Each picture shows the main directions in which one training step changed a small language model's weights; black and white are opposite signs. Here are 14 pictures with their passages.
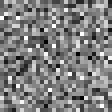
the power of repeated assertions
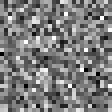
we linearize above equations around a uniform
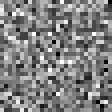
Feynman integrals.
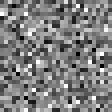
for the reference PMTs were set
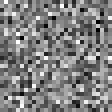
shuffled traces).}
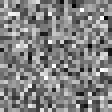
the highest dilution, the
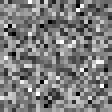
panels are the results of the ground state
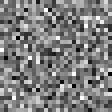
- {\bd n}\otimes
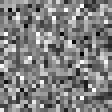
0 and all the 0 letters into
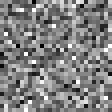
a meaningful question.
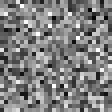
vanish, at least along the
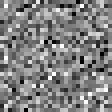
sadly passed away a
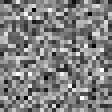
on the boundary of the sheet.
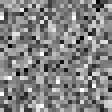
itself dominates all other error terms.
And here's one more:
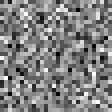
hadronic transverse energy.
